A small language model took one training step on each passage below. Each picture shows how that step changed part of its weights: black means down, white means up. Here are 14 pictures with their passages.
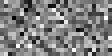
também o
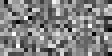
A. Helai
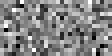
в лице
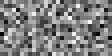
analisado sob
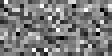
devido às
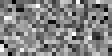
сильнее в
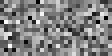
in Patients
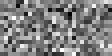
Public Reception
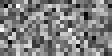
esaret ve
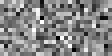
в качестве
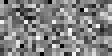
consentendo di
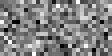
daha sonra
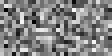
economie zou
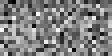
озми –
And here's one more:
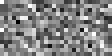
и пр. –
